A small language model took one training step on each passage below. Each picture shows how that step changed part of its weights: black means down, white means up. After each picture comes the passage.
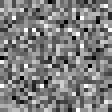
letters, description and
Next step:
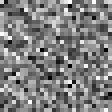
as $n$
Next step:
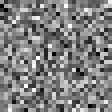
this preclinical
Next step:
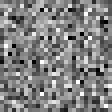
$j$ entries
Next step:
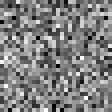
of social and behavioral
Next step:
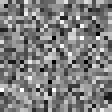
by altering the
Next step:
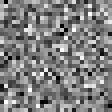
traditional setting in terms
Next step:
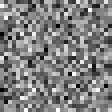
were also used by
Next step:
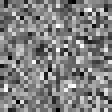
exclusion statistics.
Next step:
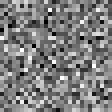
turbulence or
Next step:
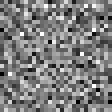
We believe the
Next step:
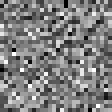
direction, obstructions
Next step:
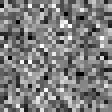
holds for the
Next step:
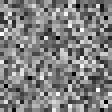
of their physical parameters and
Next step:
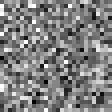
break apart under
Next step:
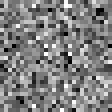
using other substrates
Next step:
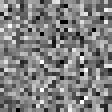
exponent. We
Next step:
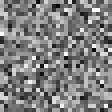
in a network is a
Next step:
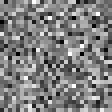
the regions of interest.
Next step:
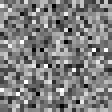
that have been read in
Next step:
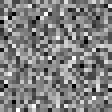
accumulation & 16
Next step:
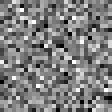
stability and asset management
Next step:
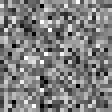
+ K(\overline u
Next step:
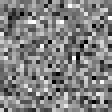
and MAS in
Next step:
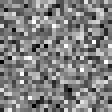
2D face
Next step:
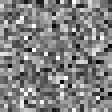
pitch range of
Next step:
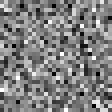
in the $\Bz
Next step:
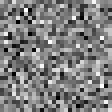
its nervousness
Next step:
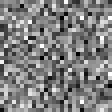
for spectroscopy, we
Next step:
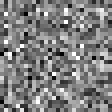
Its weight in the
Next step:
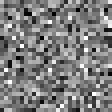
between tangent
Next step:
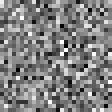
a citation statement
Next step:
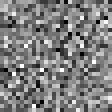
broader systemic issues
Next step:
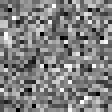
sectors. As a
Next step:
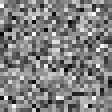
showed similar bands in
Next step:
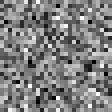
the sense of the
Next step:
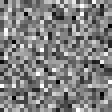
to calculate accuracy,
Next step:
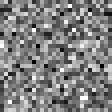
task—that is
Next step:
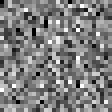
of Revenues,
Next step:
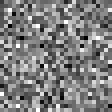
a well-defined
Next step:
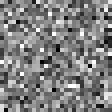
where absorption of
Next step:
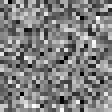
all new cases in
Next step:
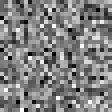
start the business
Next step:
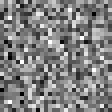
present the upper bound on
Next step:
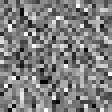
real and imaginary
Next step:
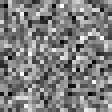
different flow quantiles
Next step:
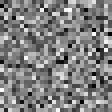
framework in a general
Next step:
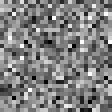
mobility issues to consider
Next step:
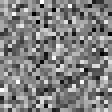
EFT form. In
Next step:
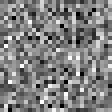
{\bibinfo {title}
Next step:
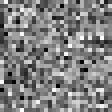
which is within the range
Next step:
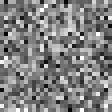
of the flow variable.
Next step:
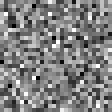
several factors. Items
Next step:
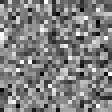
testing) compared with other
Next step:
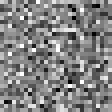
financial independency.
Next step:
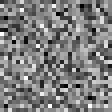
the gamma-ray
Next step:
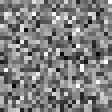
\biggl( 2
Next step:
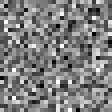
computing environments,
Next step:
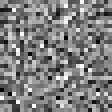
especially in stressful
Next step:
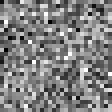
the coupling Hamiltonian is
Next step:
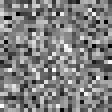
dataset Training
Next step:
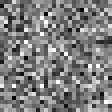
giving IC,
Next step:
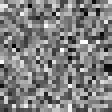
by van der
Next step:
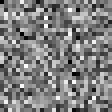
ethical approval from
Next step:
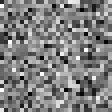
calculations, where oil
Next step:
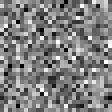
also necessary for satisfying
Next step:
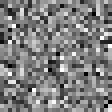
study involved on
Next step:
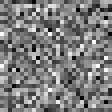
network topology.
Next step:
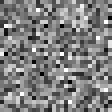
EoF) to
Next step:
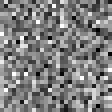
parametric methods perform
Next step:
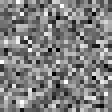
in CINECA
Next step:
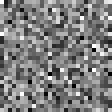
induced metric tensor of
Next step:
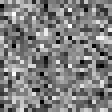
GHz) in the
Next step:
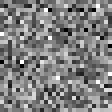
the study shows that that
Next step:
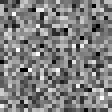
MI-based selection
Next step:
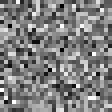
Blouin F.,
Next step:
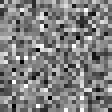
Thrace. An
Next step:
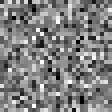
Under this approximation,
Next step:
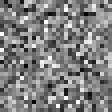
rounds of user
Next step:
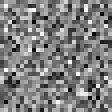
us to address both
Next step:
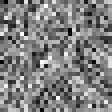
from the simulation of the
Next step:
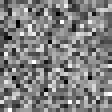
To what extent can
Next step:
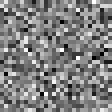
a LATW process
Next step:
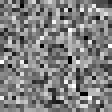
from the quantum well potential
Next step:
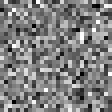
linear polarization degrees
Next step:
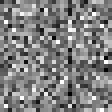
noise follows a simple
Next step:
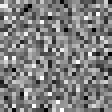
to her needs and
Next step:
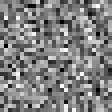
arbitrary precision
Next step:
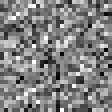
minimum node degree of
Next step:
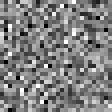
pointed out that
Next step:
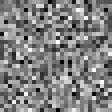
tap with burn
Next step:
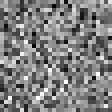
on the x-z
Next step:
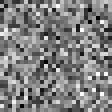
of the University of
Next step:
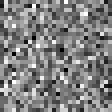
of this paper is to
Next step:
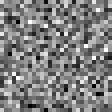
[37]. This high
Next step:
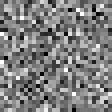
mixed valence and
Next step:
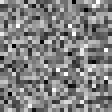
they suffer is
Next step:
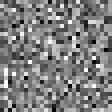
Africa and
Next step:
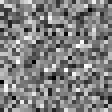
to adaptively transmit
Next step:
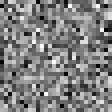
is integrated with a
